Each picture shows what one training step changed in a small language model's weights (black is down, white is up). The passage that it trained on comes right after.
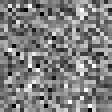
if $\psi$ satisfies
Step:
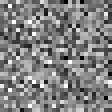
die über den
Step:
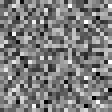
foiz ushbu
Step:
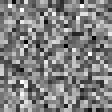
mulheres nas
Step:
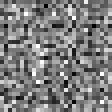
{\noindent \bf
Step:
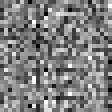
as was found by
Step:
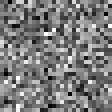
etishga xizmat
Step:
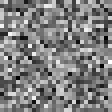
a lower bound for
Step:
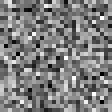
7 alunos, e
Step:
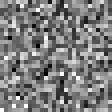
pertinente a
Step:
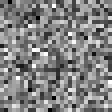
from the plant
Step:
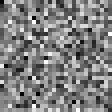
flying distance does not
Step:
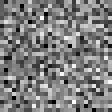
$$ Since one has the
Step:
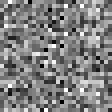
o'zi omon
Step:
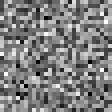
a metric on the set
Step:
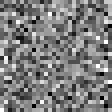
and the increasingness of
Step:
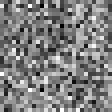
linearized equation.
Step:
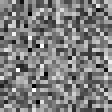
states. By the
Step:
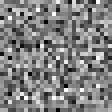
The Prophet
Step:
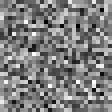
this we factor out
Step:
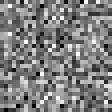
On Equity dan
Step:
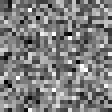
observe that from the
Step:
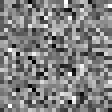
if and only if there
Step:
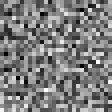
a completely similar way.
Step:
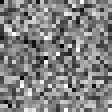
nu există nici
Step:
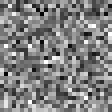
e. form into a
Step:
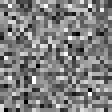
is a matrix such that
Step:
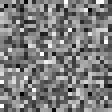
atom of the split
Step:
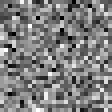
de ocupação
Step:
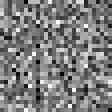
bir evrime
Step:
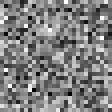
would interpret a
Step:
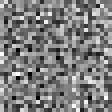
недели; -
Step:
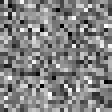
Haqiqiy realistic
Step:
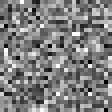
do Serviço
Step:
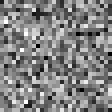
prescribed as
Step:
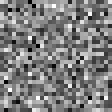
By taking a subsequence
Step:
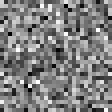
solidão para
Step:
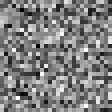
Period from the
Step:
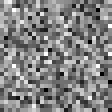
práctica musical
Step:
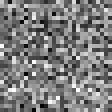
на теле или в
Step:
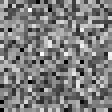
una filosofía
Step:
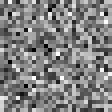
the universal hyperelliptic
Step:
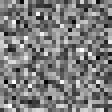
Int. J.
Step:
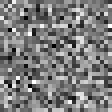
that for any $\varepsilon
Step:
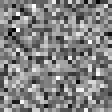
opinion the
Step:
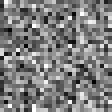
that this family is
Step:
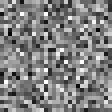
voor- en
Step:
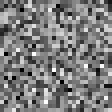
lack of techniques that
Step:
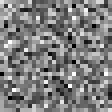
v \in Y,
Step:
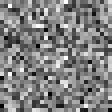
ele pare de
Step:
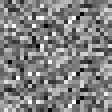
Esto se ha
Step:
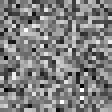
Principles of
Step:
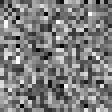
hijos, tal
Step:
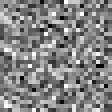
proof, let us observe
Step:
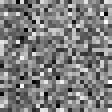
the union of all the
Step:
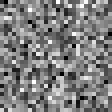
Question: If
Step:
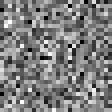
of induction is obvious as
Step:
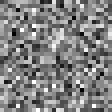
nonlinearities that
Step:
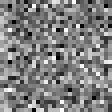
в тому, що
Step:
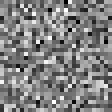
a laboratory
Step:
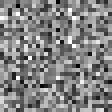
of $\lclass
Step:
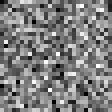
tuzilishi uchun
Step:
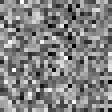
\in k$. For
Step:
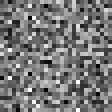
даже при их
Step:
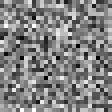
normal modes in the
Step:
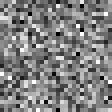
hyperplanes, where
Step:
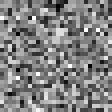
de drept
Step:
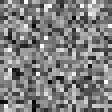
El Bosque
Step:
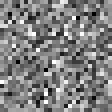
conductance to
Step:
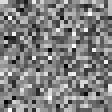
não compreendi que
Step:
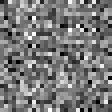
самостійність є
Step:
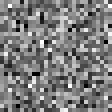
model / A.
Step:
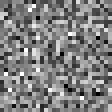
corresponds to an element
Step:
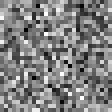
y materno que
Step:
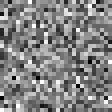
second-order characterization
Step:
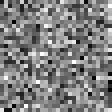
is experiencing an
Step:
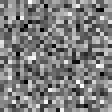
we need to show that
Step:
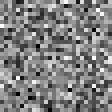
behavior of an algorithm,
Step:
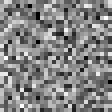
timp pe
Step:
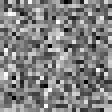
cofiber of
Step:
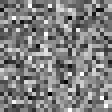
upper bound of the true
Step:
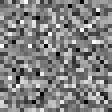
An experimental investigation
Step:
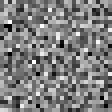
within the US and
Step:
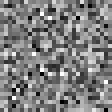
el sistema no logra
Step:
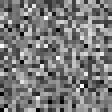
голени с
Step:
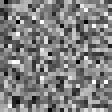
BASED ON
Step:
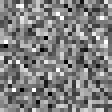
va yarim
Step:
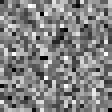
celle relative à la
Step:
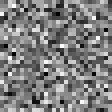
ensina e
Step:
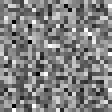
can be posed
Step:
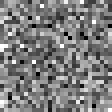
va qo'l yoki
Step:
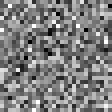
the computation results,
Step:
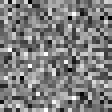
We observe that for
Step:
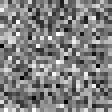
modal yang lebih
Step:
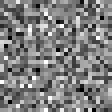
garantir qualidade
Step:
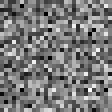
образования. В
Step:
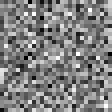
the strong polynomiality of
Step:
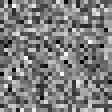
ta'siri va iqtisodiy
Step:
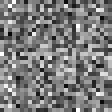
even we can choose
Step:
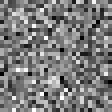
зону значения
